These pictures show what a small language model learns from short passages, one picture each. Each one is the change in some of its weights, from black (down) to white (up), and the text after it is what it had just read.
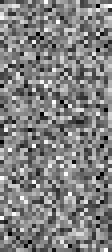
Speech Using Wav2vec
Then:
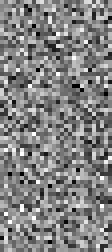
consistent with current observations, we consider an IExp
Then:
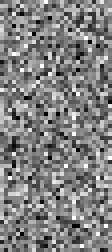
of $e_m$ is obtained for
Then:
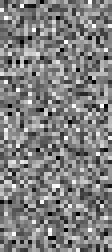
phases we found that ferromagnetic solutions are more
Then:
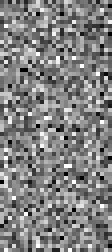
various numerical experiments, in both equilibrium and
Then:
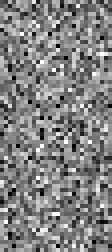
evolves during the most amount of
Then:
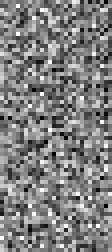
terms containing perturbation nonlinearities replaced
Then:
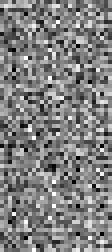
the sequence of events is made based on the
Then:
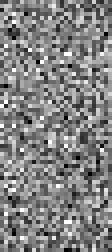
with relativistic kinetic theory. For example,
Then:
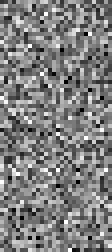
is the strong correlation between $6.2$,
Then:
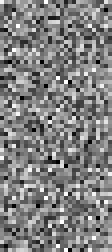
shock wave when local Mach is increasing.
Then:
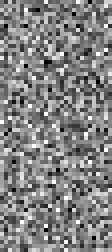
cm$^{-3}$. Similar trends are observed
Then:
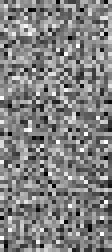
in terms of the electric and magnetic charges that transform
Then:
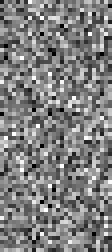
kinetic inductor modulated by a
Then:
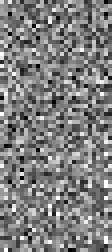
coupled to two reservoirs, as well
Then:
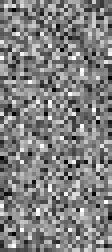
the inflationary tensor-to-scalar ratio
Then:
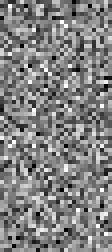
Gaussian simulations by a factor of $1/V$.
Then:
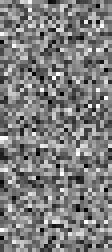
include suburban, urban,
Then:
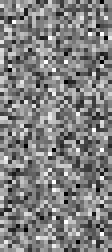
toy model of quantum field theory consisting of two
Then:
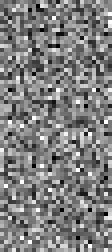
illustrated). Parameters are proposed using an
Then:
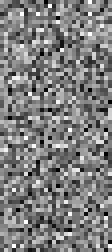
for the simple chain We compare our method to exact
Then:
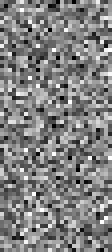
i_{\ast}P$} is injective.
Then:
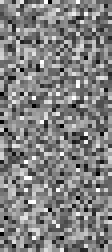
are shown as open (0°) and
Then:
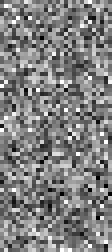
this isospin instability can be
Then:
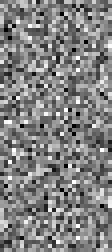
$q\bar{q}$ background events, using
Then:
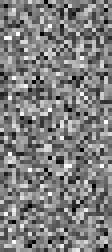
pixel. We have to deal with the
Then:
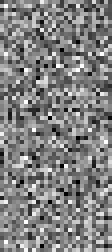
the linear order, \begin{eqnarray*}
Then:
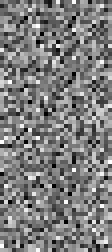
while exploratory analyses suggested lower
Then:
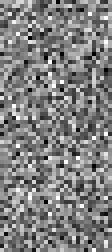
in transplanting logical empiricism
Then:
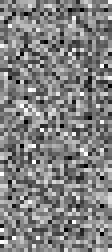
and frequency coverage of such a system, coupled with
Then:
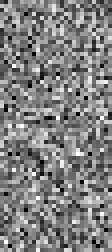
with the value measured after a single round of polarization
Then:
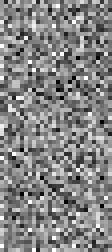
choices of priors for these parameters would lead to
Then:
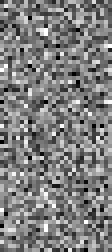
\quad (3)$$ where $\Phi$ and
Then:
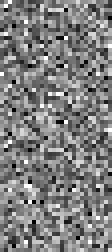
\end{equation} as stated in
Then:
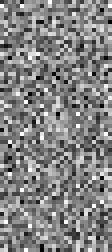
20 different $M-$samples of the same
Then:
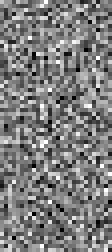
Others** We compare microblog
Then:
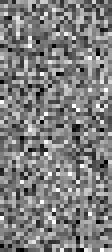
is the author of over 70 papers that have
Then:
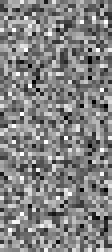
parsing. The interaction loop continues for up to
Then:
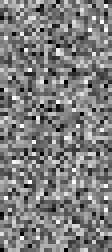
an RY hardware efficient ansatz
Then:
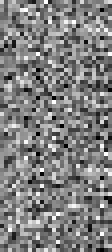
that for the charge and equals 1\% to
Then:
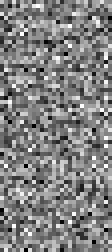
in a silica ampoule. The
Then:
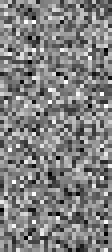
to be done exactly, while a reordered
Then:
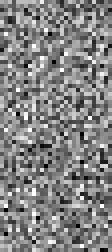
are developed upon approaching $T_c$.
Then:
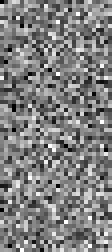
that the interior part of a neutron star is made
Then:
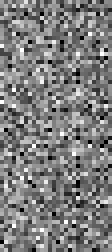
a Lie group, meaning it is invariant under
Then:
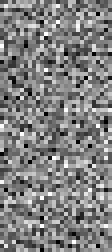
the total number of entries is small and the
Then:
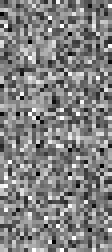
gaugino-like chargino case.
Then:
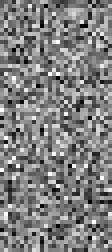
results show the 3D models increase the simulation time in
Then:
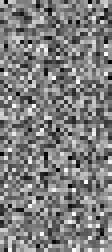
precise and KLOE's weight in the
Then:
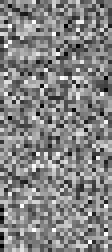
flow be spatially smooth, so fluid trajectories
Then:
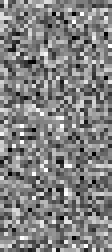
expected since de Broglie already gave
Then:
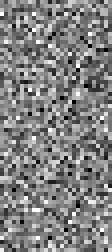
The authors would like to thank the reviewers and
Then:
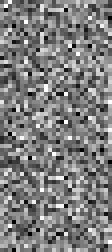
\end{equation} and \begin{equation}
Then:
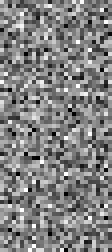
antiproton beam are discussed and a method for the
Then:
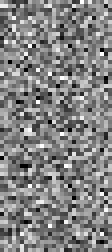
be ill-suited to certain specific studies.
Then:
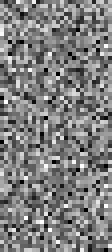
resolution, the core of the Ly$\alpha$
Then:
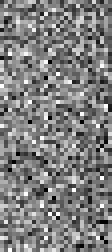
is nearly independent of the ratio of parity
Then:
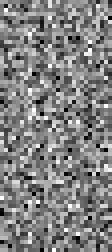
a pool of active workers that stand by
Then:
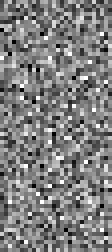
what technologies for parole might look
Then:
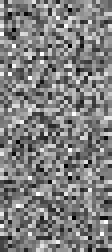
traversal of detector material in the ATLAS
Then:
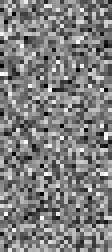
and heard, and the spectrograms and
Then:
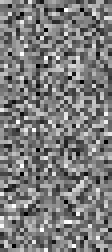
later paper. \section{Results}
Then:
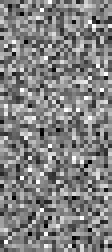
with large $p_T$ becomes important. In
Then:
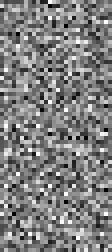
a_{\ell}$. However, it would be
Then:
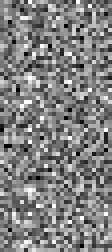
main text. We also remark that the choice of
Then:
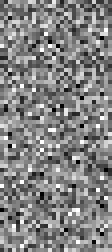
pairs in one and the same crystal system.
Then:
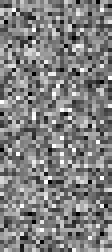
phases in both hot and cold regions shown by the
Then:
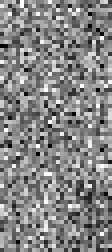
of scalar and oscillator fields in comparison to the results
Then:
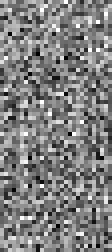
\section{Closing remarks}
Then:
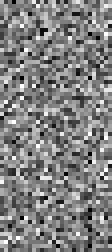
diamonds refer to the models presented in
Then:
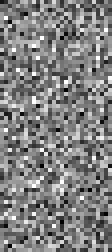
state which is an identity matrix. The results in
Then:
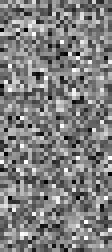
return probability $S(t)$ and the
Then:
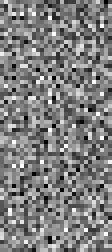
these searches. Interestingly, as
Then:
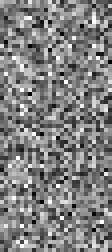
proven that non factorizable topologies
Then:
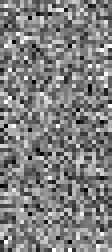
\cite{horava}, although even
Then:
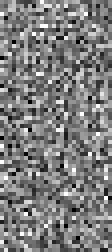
} \caption{H$\alpha$ image of
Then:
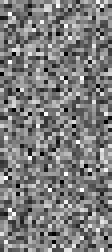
functional sequences $U_f/N$
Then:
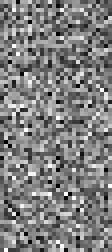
indices. This permutation restores the
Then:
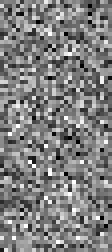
for $V$. Even then there may exist
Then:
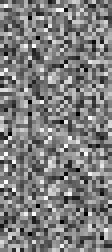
\hline \hline \end{tabular}
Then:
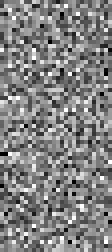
indoor scenarios channel models, outdoor
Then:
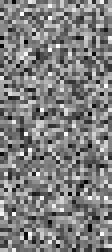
thoroughly considers the impact of network
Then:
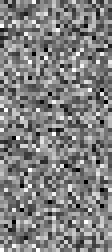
selection of $\Abar$ depends only on
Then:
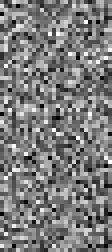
we use the Karnaugh map to
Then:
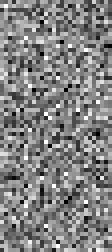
the above assumptions hold then the above bounds
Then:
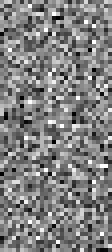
distinguish features coming from the choice of
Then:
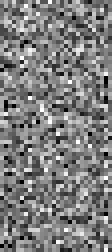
should be constructed. This is what we carried
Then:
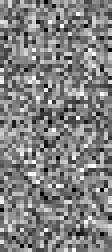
three-soliton solution, and then obtain a
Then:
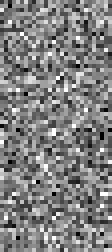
expected number of events for the Bjorken process
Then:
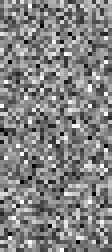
of its poor phase stability due to high
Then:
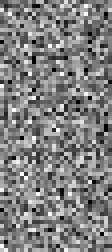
for avalanche amplitudes measured for a
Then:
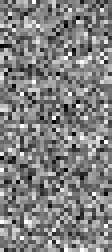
layers are positioned symmetrically on top of each
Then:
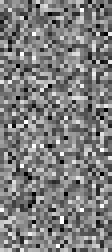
synthesis error with respect to a reference due to
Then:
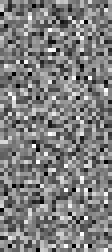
employs a greedy algorithm to assign
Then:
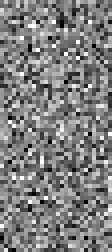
wave (CW) radars have been developed
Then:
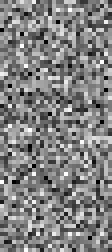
activity in the heart at different stages of
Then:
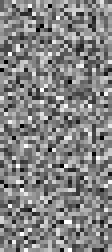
Statistical and systematic errors are shown.}
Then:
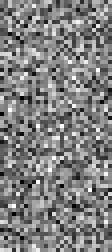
hole, it must be emitting much more
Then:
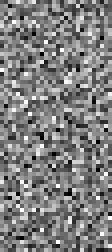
estimator for practical applications for which the reference
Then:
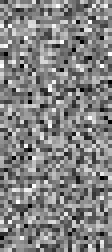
ways of tracing out states when defining the
